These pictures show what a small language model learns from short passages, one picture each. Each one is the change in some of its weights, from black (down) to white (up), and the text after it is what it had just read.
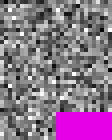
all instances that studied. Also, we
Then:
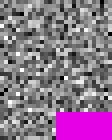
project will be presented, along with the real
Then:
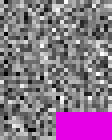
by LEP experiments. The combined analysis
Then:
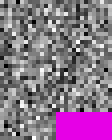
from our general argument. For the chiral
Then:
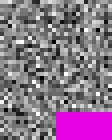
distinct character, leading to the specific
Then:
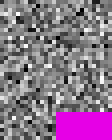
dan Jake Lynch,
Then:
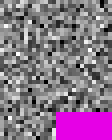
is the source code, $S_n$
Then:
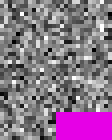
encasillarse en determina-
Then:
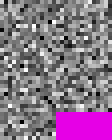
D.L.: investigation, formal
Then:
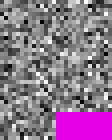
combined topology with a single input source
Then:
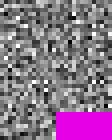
TVET, focusing on “the
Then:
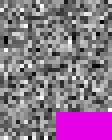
the stored quantum information as a function of time to
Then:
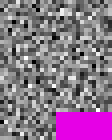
kostprijs niet
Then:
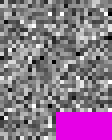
тозалаш имкониятига
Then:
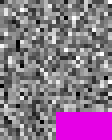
between tourist and local community, as well as
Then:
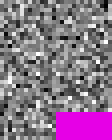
data also indicates nontrivial values of
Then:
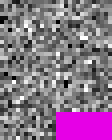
temperature due to a strong affinity between
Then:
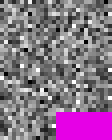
совокупных объемов
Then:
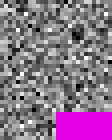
asr avlodi»,
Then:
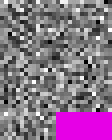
peak height constant. When the
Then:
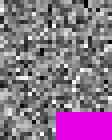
To distinguish hidden risks from
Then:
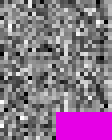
античного времени,
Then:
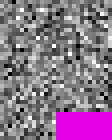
homodyne measurements discussed in later
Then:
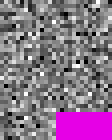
consciousness and ideologies of
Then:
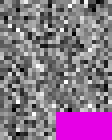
would be larger than the value mentioned in
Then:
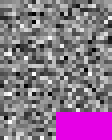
vujudg kelishi. 5.
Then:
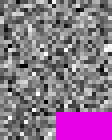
however, is hard to determine if there is
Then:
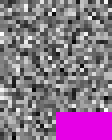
Yuqori Faollikni
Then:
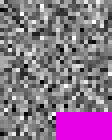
increasing s and $Q^2$. Note
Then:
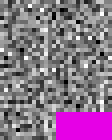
acid biopsy of enamel for
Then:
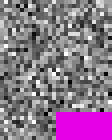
vezetési struktúra
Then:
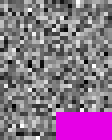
such as signing her/his name
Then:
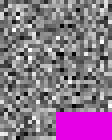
buffer solutions, which appeared to be
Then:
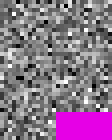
involves interactions that create $\langle
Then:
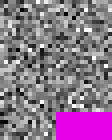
facility add to the complexity of implementing
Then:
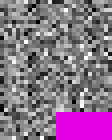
qancha ijodkorlar
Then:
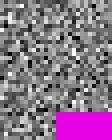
uses a source of information without giving
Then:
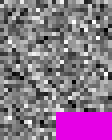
its width has been fixed to the
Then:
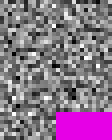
jóvenes constituye una
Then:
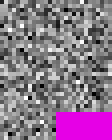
по передній стінці
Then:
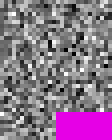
via convolution of $f(\laaa
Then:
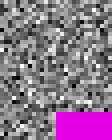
some $\epsilon>0$ then one infers that any
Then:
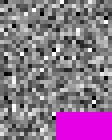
code-aware word2vec static
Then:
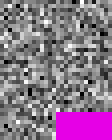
be obtained from the usual MBEs by
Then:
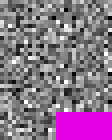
colectarea și
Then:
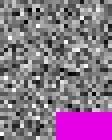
mula kemampuan yang
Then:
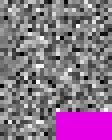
1$. \begin{figure}[H] \centering
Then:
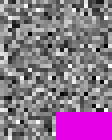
не може бути рівності
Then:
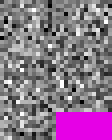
also be classified by the decomposition into
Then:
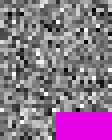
составляющие цикла
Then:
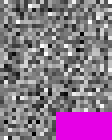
of system size for the adiabatic
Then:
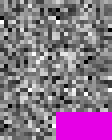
the Hungarian higher education system
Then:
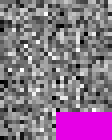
"escape" from routine
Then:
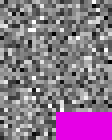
nature of the system of interest in this
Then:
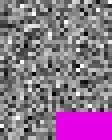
observed with a progressive reduction of the
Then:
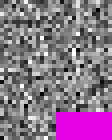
"almost" commute. Thus,
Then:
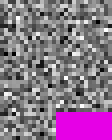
IUCN Bangladesh
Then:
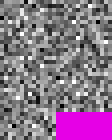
cases, the human body releases
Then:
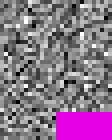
van az Európai
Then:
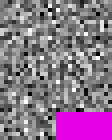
in a white jacket standing in
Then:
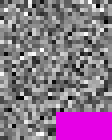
технических наук
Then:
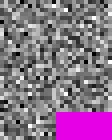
The starting point is the theory $\cT$
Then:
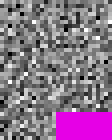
temperature and shape of the profiles
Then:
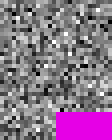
upon Tyne, United
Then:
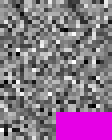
of the relative helicity flux across
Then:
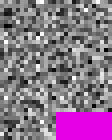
deposited to NCBI under accession
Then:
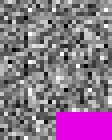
an inherent period of 0.682
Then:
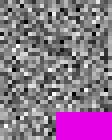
tip of a finger when sewing a
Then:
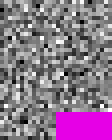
oilaviy qarorlarda),
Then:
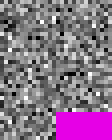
zarur. Modellashtirish
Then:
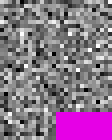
of Artificial Intelligence and
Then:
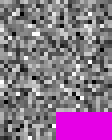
\tag{9}$$ The log
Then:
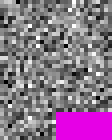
dislocations remained in the
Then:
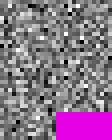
model is stable, the complete model suffers
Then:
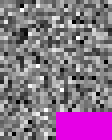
soni kamaygan, takroriy
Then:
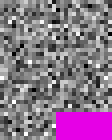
de llave del miembro
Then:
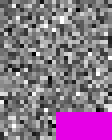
of the machines' reasoning.
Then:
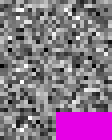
Safarali. "Material
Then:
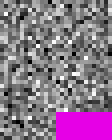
\midrule $\times$ & $\times$ &
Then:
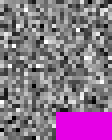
must be force free, the translational
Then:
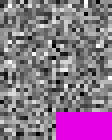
кластерный анализ,
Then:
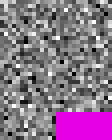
GM(1,1) models Figure 1:
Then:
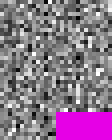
to assess edible leafy veg-
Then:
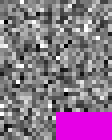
regime, and the latter sampling
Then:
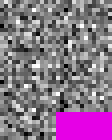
Emerging Trends in
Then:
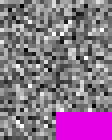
rainfed conditions, water stress
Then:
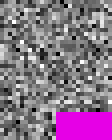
facilities are often cited as the
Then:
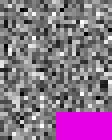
to zero minimum) is applied;
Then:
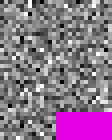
их качества.
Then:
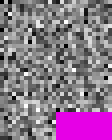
курашдаги ўрни.
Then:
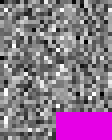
карнавалом. Но так
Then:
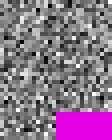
\end{equation} Notice that
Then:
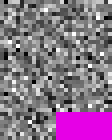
the figures. A.K.
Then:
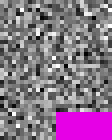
on undisturbed or remodeled
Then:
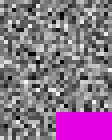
before we start? Background and
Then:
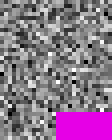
brevemente a algunas
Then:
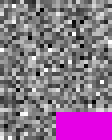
cavity mode. Correcting for this
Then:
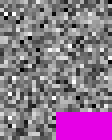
n\tablenotemark{3} &
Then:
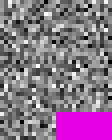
from a mixed state constituting the
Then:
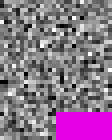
of revolutions per minute.
